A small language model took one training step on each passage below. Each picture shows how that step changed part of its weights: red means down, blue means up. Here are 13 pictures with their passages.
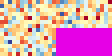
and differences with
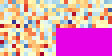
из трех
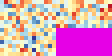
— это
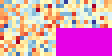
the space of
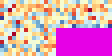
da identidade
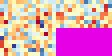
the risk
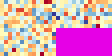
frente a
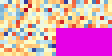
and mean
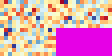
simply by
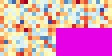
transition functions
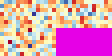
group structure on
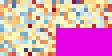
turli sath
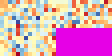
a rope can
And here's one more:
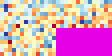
it may be
